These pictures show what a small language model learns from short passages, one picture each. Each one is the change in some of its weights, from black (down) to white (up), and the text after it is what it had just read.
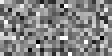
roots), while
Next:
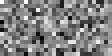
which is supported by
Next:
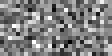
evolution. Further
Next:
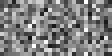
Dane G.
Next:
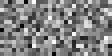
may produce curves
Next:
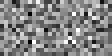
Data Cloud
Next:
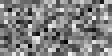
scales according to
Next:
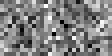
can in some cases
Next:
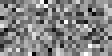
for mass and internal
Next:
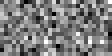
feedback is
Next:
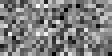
for equality."
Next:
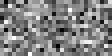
cooperative and
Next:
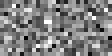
transitions are present
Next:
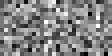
query are
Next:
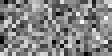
and will be the
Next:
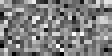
be performed to
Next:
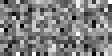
Furthermore we
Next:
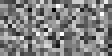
success in the
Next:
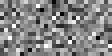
top were ~7
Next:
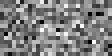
in terms of Human
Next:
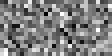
underwent both
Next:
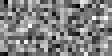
occupied part of
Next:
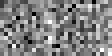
As seen from the
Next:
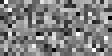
an elementary
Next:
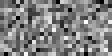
selected the model parameters
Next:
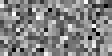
induces joy
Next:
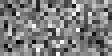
the College
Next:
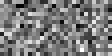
- A \vecx
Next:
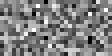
feasibility of
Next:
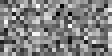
both accessible and
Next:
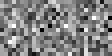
messy. This
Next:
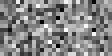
in the fermion
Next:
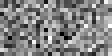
or modified by
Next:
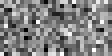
$h \rightarrow
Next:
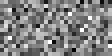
but the best
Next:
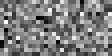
belonged to the
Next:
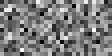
4). Here for
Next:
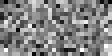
and contributing
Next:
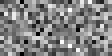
fetch them more
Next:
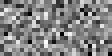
FM state means
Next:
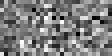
analyzed using the
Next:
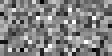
human needs,
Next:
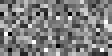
on perceived information
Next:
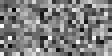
studied in section
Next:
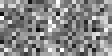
this corresponds to a
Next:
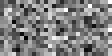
operational performance but also
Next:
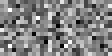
case of the flat
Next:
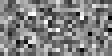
aware of
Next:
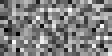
facilities like
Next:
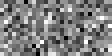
have many complications
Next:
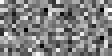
of the world where
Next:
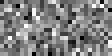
for function variant
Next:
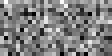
| This table
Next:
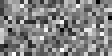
agnostic and
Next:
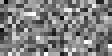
loss, and
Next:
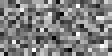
the simplicity of
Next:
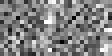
it can change the
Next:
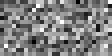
noble gases,
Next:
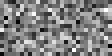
Propagation model
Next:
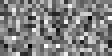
taps; and
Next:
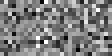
been increased.
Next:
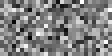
clear in the case
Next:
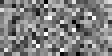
effective propagation
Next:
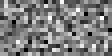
concentration of
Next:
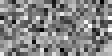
of polymer
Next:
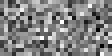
the teaching
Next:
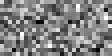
parameters, those we
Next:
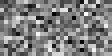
a court or
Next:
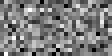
Rockview University,
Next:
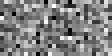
an easily
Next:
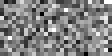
solutions give the
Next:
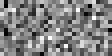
sample of giants
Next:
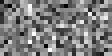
initially become
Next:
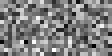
of AI in
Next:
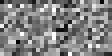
a deeper
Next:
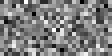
idea over specific
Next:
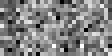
and in that a
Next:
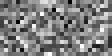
relaxed in
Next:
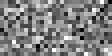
the coherent
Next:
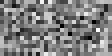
an approximation,
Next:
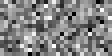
component that is due
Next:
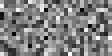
to unity. In
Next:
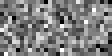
is damped
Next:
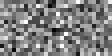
of lullabies
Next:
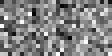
inserted into
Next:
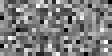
for the understanding of
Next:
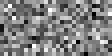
However, exploring the
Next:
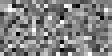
regions with lower
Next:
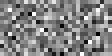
magnetic order parameters obtained for
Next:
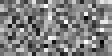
can make it,
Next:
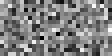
red and white
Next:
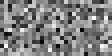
undermines study
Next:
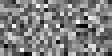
figure) for
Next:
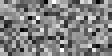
be indexed
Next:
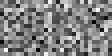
the boundary conditions in
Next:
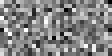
each of them grows
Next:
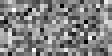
halo is in
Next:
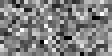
caused by
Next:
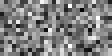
is secure,
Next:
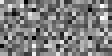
analytical solution for the
